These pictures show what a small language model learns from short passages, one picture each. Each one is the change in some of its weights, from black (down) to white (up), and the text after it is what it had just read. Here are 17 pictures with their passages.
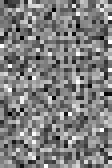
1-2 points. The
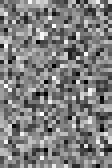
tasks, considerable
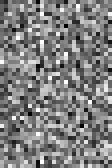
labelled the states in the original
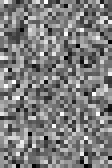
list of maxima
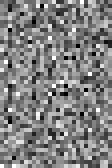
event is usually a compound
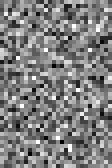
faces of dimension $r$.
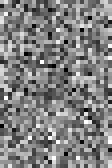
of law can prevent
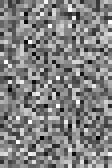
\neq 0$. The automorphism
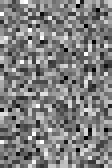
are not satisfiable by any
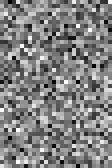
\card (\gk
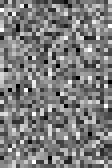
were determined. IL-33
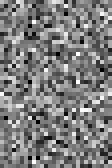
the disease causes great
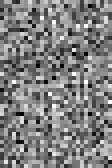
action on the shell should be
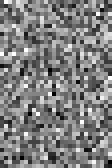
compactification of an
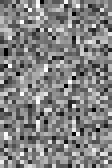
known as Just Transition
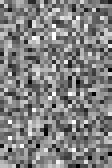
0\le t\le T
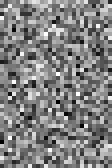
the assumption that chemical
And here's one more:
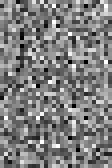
economy and to wealth
